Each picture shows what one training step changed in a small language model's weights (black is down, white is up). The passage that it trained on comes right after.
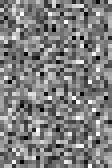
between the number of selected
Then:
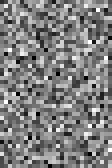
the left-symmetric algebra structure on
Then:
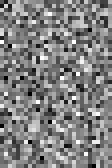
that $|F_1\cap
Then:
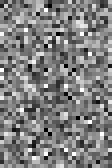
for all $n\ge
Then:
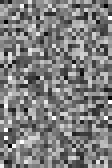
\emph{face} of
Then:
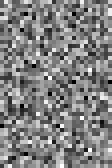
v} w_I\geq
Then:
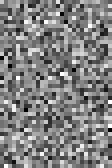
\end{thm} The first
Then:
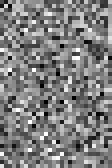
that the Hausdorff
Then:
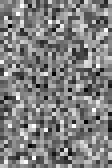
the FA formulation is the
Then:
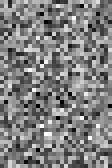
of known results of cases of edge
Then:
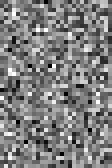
moment of $\nu$. Define the
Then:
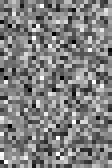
observable continuity equation.
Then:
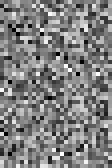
would mean that after $20$
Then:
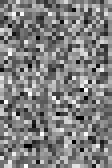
about a simple exchange of
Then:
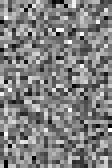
\emph{with respect to}
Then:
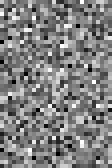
Thus, we get $$\E\,
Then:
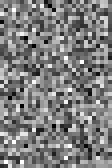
inequality $b$ is due to
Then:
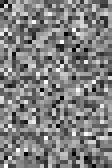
that partitions a network into
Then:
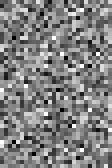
K$ for all $n
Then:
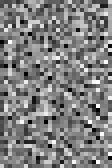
\alpha_\pm \le
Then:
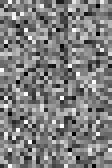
follow by a scaling argument and
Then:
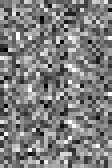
entropy flux pair
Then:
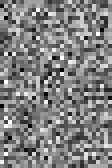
as \begin{equation}
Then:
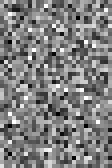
and StdErr
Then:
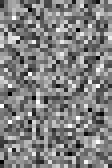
zeta function and in Section
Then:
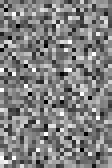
used as a test set. This
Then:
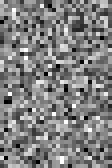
inequalities hold for all values of
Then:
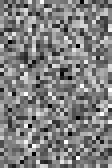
$ and $\kappa $ are
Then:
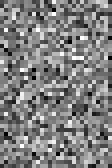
representation of the appropriate size exists:
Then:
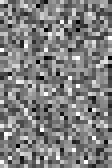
the other three tetrahedra
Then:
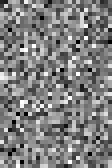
removing $e$ from
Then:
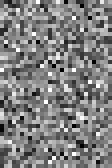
by $$||X\wedge
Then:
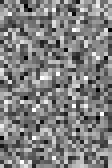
the orbits of the affine
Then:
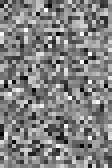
for all $a \in
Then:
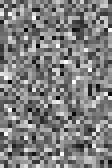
To show that the semigroup associated to
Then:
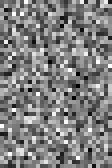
into the abstract form for a
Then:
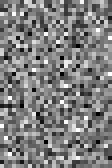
iterated logarithms. For
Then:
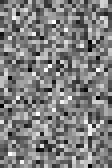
algebra of dimension $p$ it
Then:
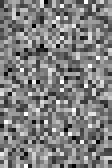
length 1 on $M$, it
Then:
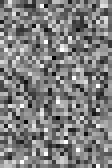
necessary conditions for the existence of a
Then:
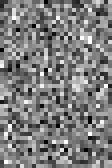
type approximation scheme for its solution.
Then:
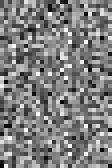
diag} \begin{CD}
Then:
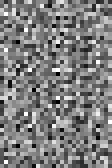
current parameter setting, could
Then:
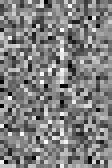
order. We chose the
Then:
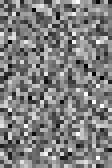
define the {\em partition function}
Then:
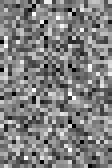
following reformulation will be
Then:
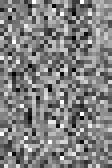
effectively solvable if we
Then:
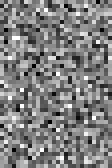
since the generator $y$ is
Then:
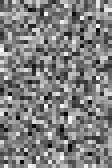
P. Noordhoff
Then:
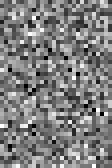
These are appropriate parametrized
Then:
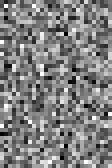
to which these buses or
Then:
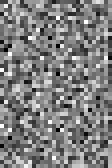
the same block of the partition
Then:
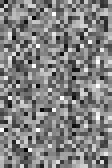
is easily understood;
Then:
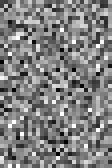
of the collection $\Pi$
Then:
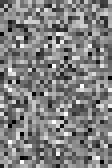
of all geodesics $\gamma$
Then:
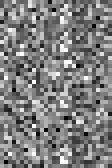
This definition establishes a continuous mapping
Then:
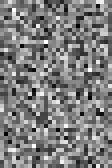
simplicity, let's assume we
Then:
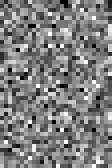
University of Iowa\\ 14
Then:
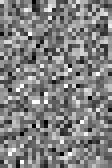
A lower bound for~$h$
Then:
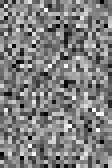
with period $V$, which
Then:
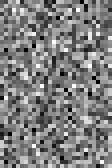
this set is said to be
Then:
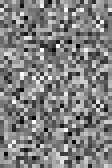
intersect every $e\in
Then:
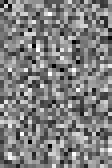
that $\nu_1$ and
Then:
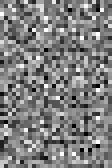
(or renewal equation,
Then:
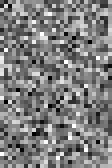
that this can only happen
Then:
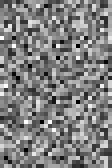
\eta)$ belong to the
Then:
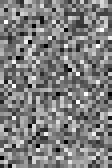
parameter and $ \phi $ as
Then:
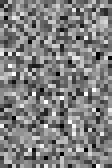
us, therefore, consider the polynomial
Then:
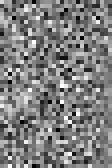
Fixed Point Theorem
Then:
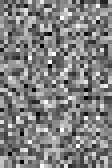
$p=1$ occurs
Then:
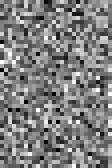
scattering: the
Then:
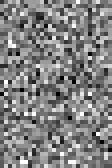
each $\alpha_m \in
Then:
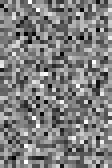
then it should be possible to derive
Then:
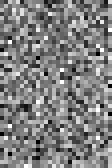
this regard is the following.
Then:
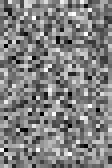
one for $Q^{m}$
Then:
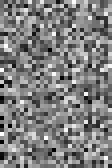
$PN$ to the
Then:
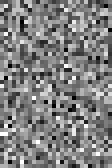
the births of the
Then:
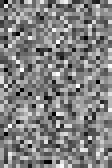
in multiple vectors like that one,
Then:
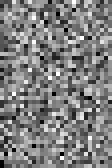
S$ given in the paper
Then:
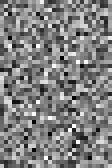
$\alpha\neq 0$ and
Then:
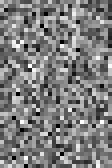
generating function whose corresponding hook
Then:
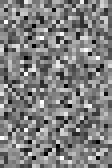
parameterizing $D$ in terms
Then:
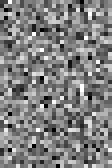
above shows [5] that for
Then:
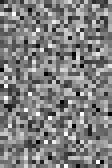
equivalent: (i) {\it
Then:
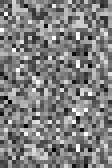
a complete sublattice of
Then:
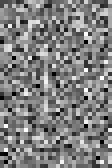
\varepsilon$ and $\left|
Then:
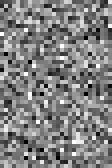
of the Riemann-Roch
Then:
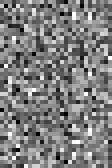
coefficients) of the hull of
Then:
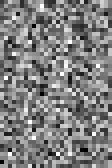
multidifferential operators. In the
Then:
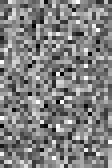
least the proper transform of the line
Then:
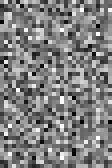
islanded mode.
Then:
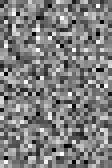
network will always follow a path of
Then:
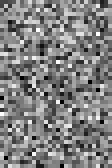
of edges assigned the
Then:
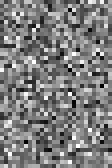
models are $n$. Based
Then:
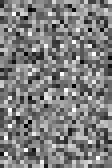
called a {\it fold
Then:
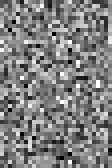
sends $g_i$
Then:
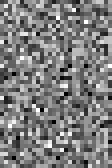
the initial $r$ rows
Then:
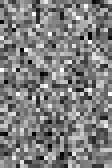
versus interpolated
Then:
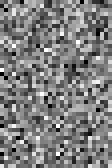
equally spaced time points
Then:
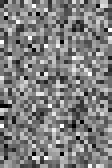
by same symbols as the original
